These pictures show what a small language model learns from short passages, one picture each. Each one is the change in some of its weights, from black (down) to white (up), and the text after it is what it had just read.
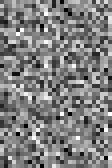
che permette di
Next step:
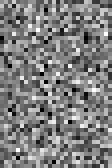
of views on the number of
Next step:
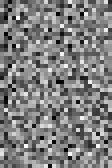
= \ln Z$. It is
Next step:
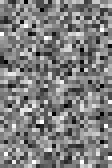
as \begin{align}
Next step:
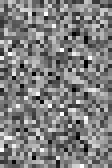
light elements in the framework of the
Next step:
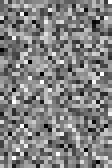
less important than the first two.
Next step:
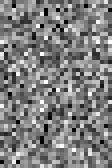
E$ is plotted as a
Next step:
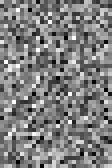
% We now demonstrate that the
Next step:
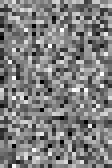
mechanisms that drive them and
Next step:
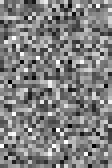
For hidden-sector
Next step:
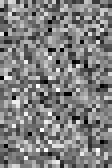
polarization waveforms, respectively.
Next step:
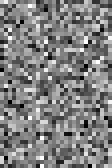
we synthesized 28
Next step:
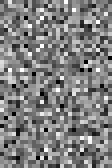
associated normalized random vector ${\bf
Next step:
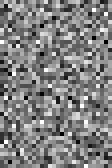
derivatives in the trace
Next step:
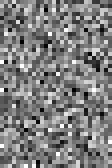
of the molecule instead of the
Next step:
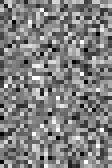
values on the validation data.
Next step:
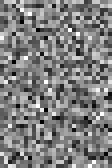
hand is originating from the
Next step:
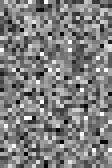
to solve for $a$
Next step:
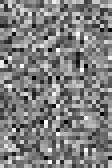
horizontal and vertical axes
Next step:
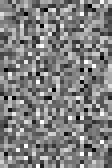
Jpn. {\bf
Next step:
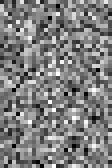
the height of the liquid
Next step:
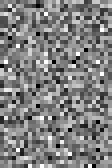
range, where highly accurate detectors
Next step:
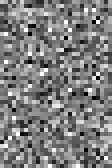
capability have yet to be
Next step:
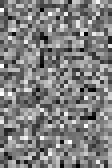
a D4 brane is
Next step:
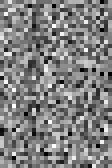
orbit could be either supplied by
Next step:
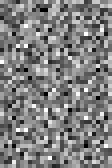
$H$, and the scalar
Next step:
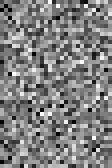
equals the age provides one
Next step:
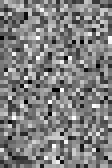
ours, Chen {\it
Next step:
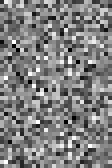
consider the case of Riga
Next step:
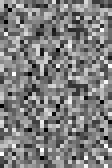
field. We then run our
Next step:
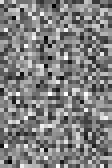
In addition to the SM, the
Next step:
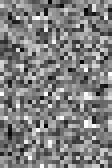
for wildfire and
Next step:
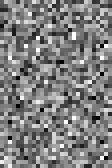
demonstrate that the size of the
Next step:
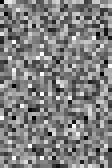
between two vertices separated by
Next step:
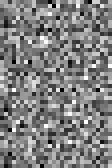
Collectives in Light
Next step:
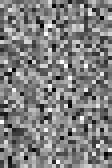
still do not understand {\it
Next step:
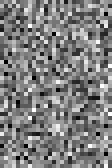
of equal maximal decay rate.
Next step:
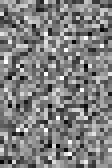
to the SFH and have a
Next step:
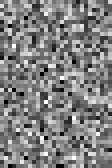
thus completely different from that of
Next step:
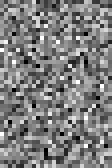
The expression of $T$ indicates
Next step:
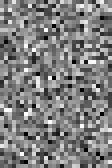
and with a preference for
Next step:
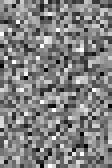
leaked neutrons were
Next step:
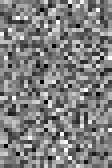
mass and $\Delta$ is the
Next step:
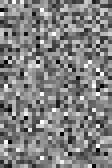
providers, customers,
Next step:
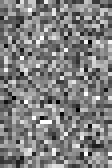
the migration, the
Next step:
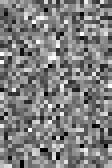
and digital analysis...
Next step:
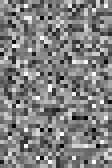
uncertainties when fitting to the experimental
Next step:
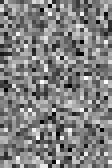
downstream (2). The
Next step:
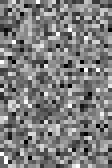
middle of the
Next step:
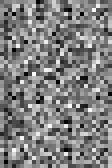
Figure 1b. Therefore the
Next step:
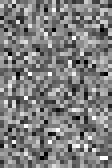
of the gauge link dependent
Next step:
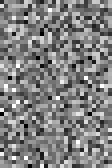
interacts weakly with the
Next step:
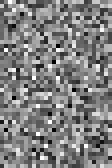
density which also depends on a spatial
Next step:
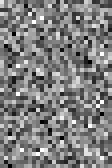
approaching 0 as the system size
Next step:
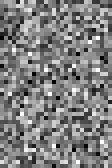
the energy scale of the pairing
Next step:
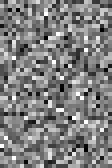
sample of systems with high $\Delta
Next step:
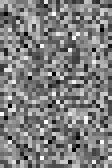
for the string gravity action given
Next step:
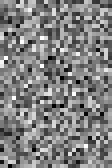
the modular parameters associated with the
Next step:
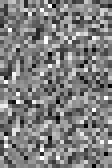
virtual Compton scattering
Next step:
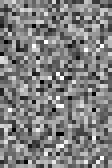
mechanisms for producing the
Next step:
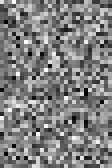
F}$) part of the hard form
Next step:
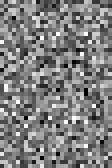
The Hamiltonian of the model acts
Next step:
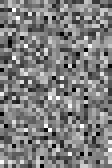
difference between (a) and
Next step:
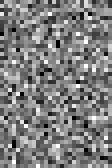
while in the antiparallel configuration
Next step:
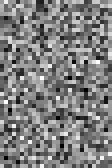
is a nonstandard space.
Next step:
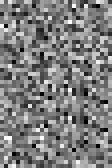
is a spinor of the
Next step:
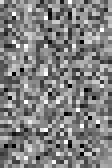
Brosch, N.,
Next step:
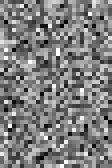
we {\it can} observe,
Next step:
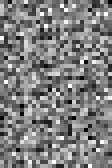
a \tc{} of
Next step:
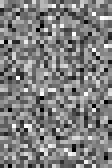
of enantiomeric
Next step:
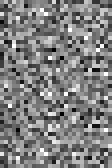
tasks with different resource
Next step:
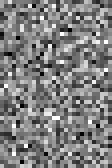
are unavoidable for every
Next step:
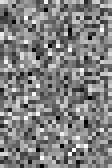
and the target electrons is not
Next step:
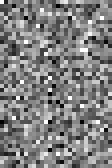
For experimental verification of MS
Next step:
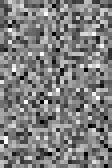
total DOS. Since we are
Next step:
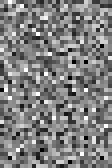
coupling in this section show a behavior
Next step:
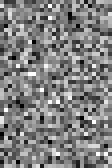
just on the tail of the
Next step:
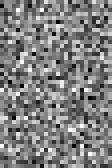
which can be distinguished
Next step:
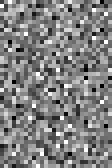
fermion or Higgs content will
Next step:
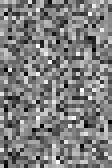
{\it Phys. Rev.
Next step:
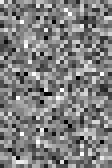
and easily scalable technology for
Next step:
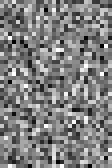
of visibilities about the
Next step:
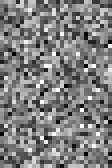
the Pauli blocked
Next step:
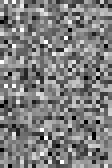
devices have significant magnetic shape
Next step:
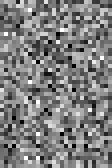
the samples, as noted from
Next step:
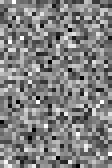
Any new pointing of the
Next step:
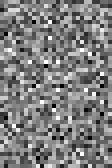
These goals are pursued
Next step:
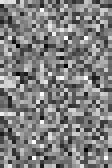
acknowledge the support of
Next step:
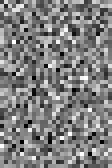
can be proved from Eq.
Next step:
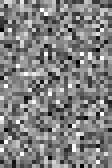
different frequencies and at different points on
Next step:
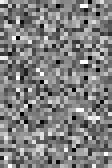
red dot represents the chosen scenario
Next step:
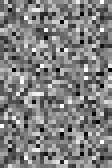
and, consequently, our
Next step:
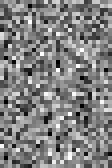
over the 4-18 kpc
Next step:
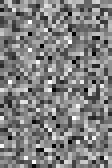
larger than the radius at which the
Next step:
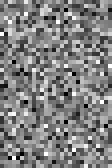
with plasmons in
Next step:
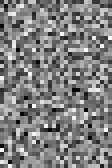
us with lattice data for the equation
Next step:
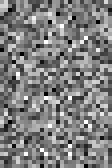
A 0.05~mm uncertainty
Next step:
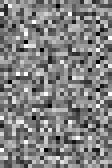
based on particle positions and
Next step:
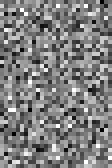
have lower values of the dimensionless
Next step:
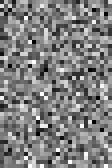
simply because we see their distribution more
